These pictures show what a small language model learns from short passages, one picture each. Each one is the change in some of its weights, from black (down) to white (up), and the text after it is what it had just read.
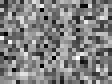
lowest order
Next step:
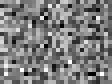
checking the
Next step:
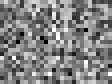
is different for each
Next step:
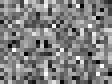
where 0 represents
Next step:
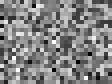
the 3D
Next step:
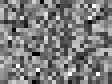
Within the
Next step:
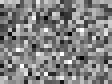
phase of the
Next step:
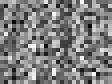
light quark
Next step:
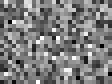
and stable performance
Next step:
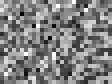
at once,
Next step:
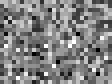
as a given
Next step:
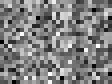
control problem as a
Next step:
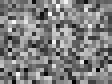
be valid.
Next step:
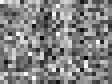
approaches the
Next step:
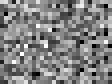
effective dimension for
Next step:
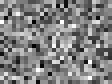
as leptons
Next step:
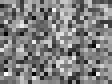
at very low
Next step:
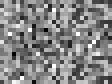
For problems
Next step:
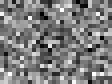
water upon
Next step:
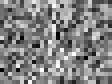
is used as
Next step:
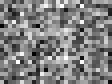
width in the
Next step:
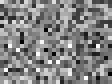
the force on
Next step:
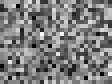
to no physical
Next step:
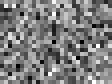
that our basis
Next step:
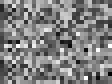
of the band
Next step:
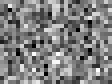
solutions are
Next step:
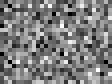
local scale of the
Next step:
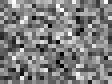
median of
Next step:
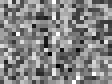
considerations can be
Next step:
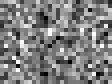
absolute values
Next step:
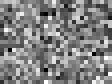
and QED
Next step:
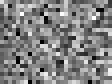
/ \partial
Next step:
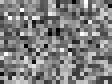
the laser
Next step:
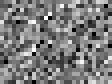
general cubic
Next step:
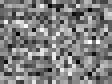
a man made
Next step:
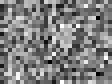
at room temperature
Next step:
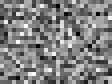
a classical
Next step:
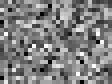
study young
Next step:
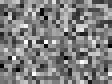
very different between the
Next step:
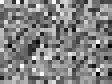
it is assumed
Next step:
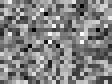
SMR &
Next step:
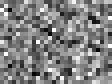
University for useful
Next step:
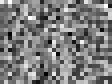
scalar field.
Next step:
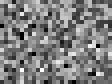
inflation has
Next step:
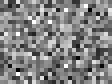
The dots
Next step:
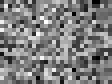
the Gauss
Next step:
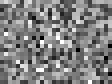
with boundary
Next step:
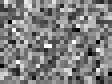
and for each local
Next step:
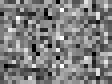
said to
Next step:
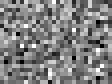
we find that both
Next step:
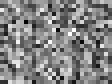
78 present in
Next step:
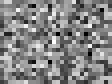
R$. This
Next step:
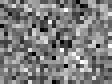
include data
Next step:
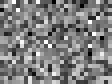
with Belle
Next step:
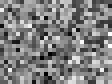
see what
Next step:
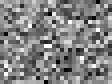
moments, while
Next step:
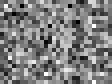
at modes of
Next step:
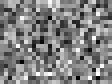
values to their
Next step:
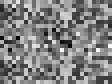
of the quantum
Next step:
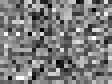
message to
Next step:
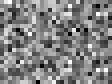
point P and a
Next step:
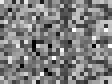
this measurement to
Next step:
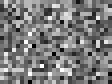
of Physics and
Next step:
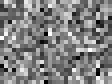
and shift the
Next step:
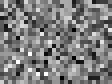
(the angle
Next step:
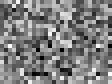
of considering states
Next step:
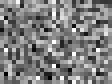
describes a
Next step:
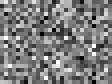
spacing distribution
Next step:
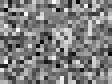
strands of
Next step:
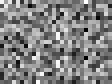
It is important to
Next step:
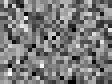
(see also
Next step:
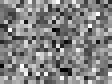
samples of the
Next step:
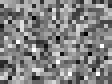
as their static
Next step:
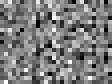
state variable
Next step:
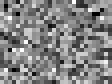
and from hereon
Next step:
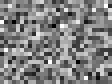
the limitation of
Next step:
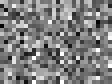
in Weyl
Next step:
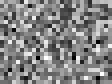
each case we plot
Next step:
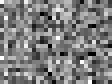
design to the
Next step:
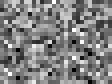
by eye
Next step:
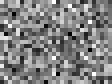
compare the
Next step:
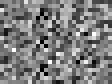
allowing more
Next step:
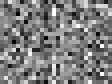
arises because
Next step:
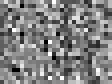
been observed in
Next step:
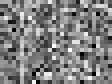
mass distributions for
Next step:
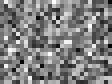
data obtained with any
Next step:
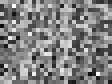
in the above equations
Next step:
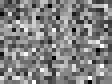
we want a
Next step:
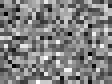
dependency of
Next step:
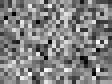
accessible by
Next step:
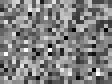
by the variable
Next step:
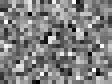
by von
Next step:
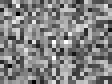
collected by
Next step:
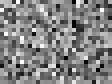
there is an
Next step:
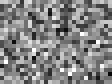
with a partial
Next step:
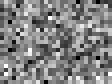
noise, and each
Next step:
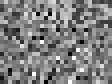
between ${\bm
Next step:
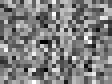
ac heater
